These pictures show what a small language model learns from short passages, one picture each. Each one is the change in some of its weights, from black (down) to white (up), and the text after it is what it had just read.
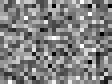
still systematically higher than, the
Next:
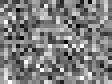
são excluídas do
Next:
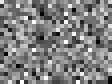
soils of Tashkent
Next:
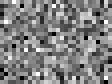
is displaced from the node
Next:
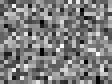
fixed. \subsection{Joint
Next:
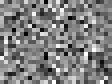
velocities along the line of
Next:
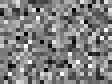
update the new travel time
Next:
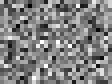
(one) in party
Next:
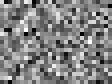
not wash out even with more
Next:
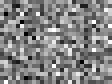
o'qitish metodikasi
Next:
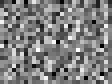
bir hududdagi tinch
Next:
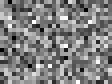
decimation procedure consists in
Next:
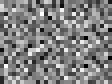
absorption lines can be clearly seen in
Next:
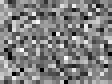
case of weak fields, which is
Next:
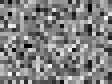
todo o vetor de
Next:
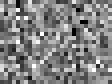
// Та'лимда
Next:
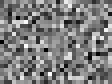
the extra $\pi NN$
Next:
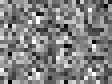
roughly uniform density corresponding to
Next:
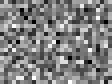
de dissertação de
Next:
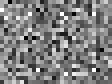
et de la résolution des
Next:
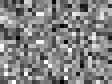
pelo filho em relação ao
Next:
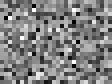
values of the scaled interval is
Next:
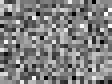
inflation. In this case,
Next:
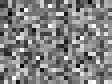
xperia zx3 &
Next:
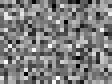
de estudio se tiene a
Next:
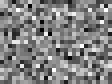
transmitted and, accordingly,
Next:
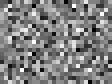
C$_{S}$ and the related
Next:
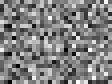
dimensional advantage. All the
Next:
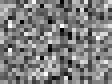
maxsus chiqishlar
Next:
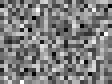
USE THIS
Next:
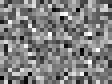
tinglash uchun ishlatilgan
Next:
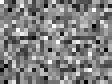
\bar{x} a
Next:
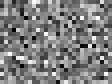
зв'язку із
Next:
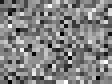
информатики _____
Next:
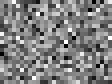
in section 6. ##
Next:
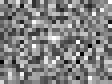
Tashkent, Amir
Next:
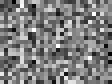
ixtiro qilish va
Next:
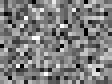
1: glavЫ
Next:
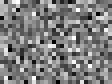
Each are trained for 100
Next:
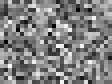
belgilar bo‘yicha muhim
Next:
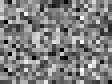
университет при
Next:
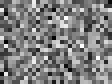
що постмодерний
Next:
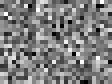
recoge en forma integral el
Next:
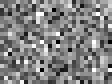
Estrada musiqasi
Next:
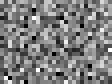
Son yıllarda
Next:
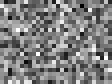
as an inherent characteristic to
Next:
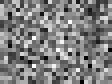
Training College,
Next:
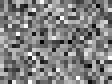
coefficients of these linear fits are
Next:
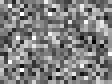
\bm x, \bm
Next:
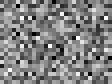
ejercen cargos
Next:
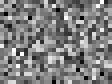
bir daqiqada va 60
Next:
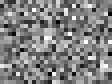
barqarorlik. Abstract.
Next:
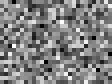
is the relativistic Larmor
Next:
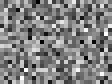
is a ground state path for any
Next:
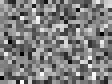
plasma frequency of mercury
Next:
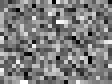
unknown or hidden information
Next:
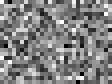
to an AC signal with a
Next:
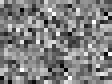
Institucionalizm v
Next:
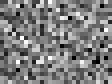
show the locations of the
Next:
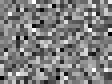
savollarga javob
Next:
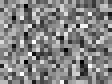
using the sum of two Gaussian
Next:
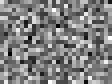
in colloids, due to
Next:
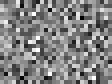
model an EOL using a
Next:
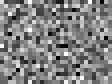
conference of the North
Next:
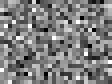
two collision rules, we study
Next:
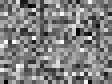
ich kenne viele
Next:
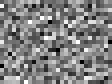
experimentally accessible sideband peak
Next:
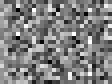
relative phase $\phi$ of the
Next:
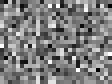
High cold-start
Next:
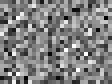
moslashtirib qo'llash
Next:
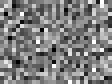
tilini o'qitishda
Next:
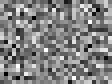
сорные растения,
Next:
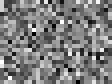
muammolarga duch
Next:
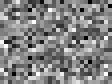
corresponding scission configuration is composed
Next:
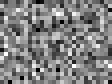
Пелля, задачи
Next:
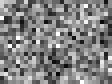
que também vivenciaram
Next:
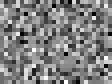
important for such networks even in the
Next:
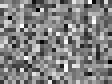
for a stable case at small
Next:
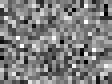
ham mumkin, muhimi
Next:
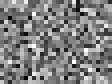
presence of H in the shell
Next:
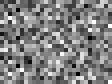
emergem da virtualização
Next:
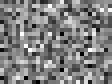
etilib, ularni
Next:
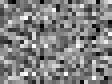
tarmog'ida, ham
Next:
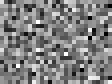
determined by various authors in different
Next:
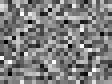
made from stars with metallicities
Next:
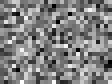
schätzen Sie die
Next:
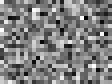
Accordingly, the
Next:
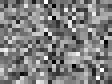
розвиток суспільства
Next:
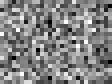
auf einen geringeren
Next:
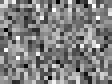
/ 4 \end{equation}
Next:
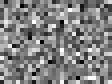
is in full agreement with TEM
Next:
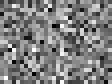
al. CREATING AN
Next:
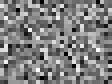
орієнтована на
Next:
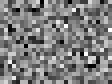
har tomonlama kamol
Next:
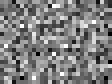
un enzima sufficientemente
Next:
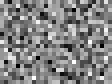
to define CTM on the
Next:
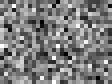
indeed possible. One such special case
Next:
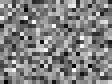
cycles. We are assuming of
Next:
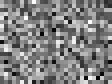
openness guaranteeing
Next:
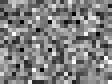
by $\mathcal{R}$. The
